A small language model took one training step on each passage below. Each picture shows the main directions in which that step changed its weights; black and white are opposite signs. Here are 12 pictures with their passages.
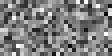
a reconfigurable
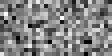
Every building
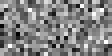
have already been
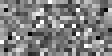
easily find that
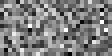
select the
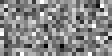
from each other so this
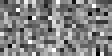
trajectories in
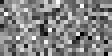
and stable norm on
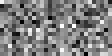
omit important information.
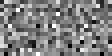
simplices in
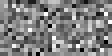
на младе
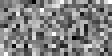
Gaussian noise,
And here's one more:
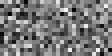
infarto do
